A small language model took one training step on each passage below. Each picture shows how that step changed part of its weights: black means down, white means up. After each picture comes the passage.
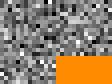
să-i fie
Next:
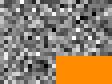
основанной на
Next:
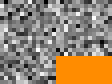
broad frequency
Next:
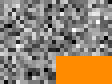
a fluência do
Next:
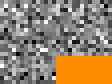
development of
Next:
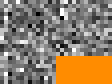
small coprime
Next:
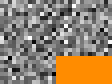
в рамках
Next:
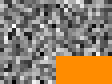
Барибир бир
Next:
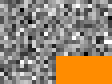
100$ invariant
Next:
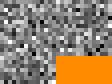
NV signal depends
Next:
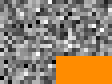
colleghi in
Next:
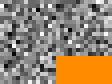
O custo total
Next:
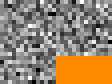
de todas las
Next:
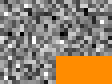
its output as well as
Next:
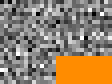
border of the disc
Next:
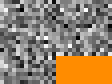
choice for IR
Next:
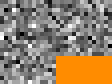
step to add
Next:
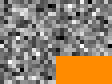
National Quantum
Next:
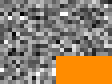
regiona (na
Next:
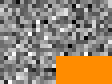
the tunneling
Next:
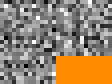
(see text for
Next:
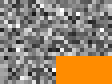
a general proof is
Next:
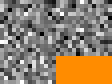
decay nuclear
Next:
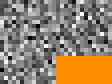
which gas masses are
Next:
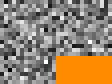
Recently, the
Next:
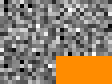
ЛЗ (в
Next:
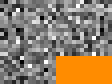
навчання: як
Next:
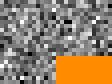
very challenging
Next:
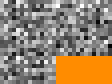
and H$\beta$
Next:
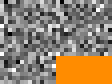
to the potential for
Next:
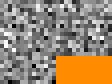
of Secondary
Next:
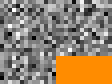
For low $x$,
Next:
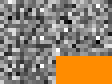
colisões entre
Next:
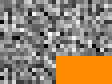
with quarks and
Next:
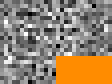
work: these structures
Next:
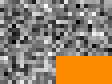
г. составил
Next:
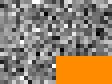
adjoint pion
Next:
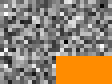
the antisymmetric
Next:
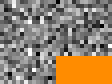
pessoas, a
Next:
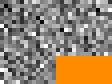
contributes to the
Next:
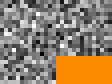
the absence of it
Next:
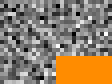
mientras por un
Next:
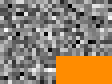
B1. Luka
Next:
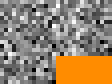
and the spatial
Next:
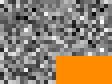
will affect the
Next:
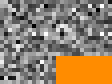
a different class.
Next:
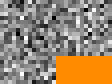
with 2 formula
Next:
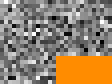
wider strain
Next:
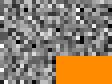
a. Nasi dan
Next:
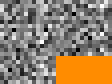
over a wide range
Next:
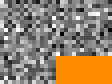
the superfluid
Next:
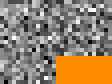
checked whether
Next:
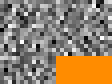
as we rationalize
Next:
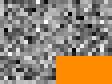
affects the
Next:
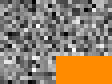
interpreting proposed
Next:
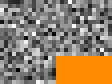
on a single scaling
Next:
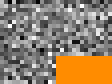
confidence interval
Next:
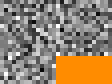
to the moon is
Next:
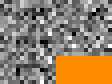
va menejment
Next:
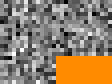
Laboratory of
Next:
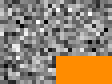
and Closing
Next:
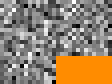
молитви і
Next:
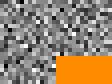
does not belong to
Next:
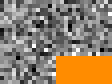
ular orasida
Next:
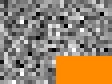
and targeted
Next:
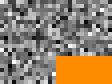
of ResNet50
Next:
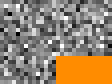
which substantiates this
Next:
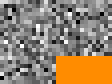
value & Estimate
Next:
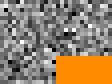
Consider a scalar
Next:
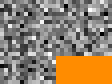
as gene expression
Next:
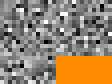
primeiro ano
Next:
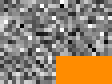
soat ishlasa
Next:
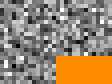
есть выделения
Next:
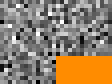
the determinant of its
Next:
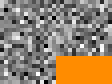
affected by this
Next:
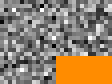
abundance relative to
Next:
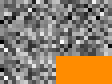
vector fields
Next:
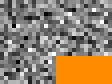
membros do
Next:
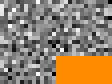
peak intensities
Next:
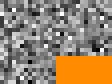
mass theory and many
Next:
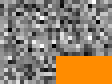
opportunistes ou
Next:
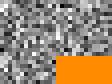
often long in
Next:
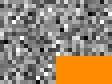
before the polar and
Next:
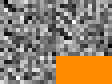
por lo cual es
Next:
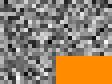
be neglected when
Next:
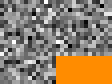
for the AKNS
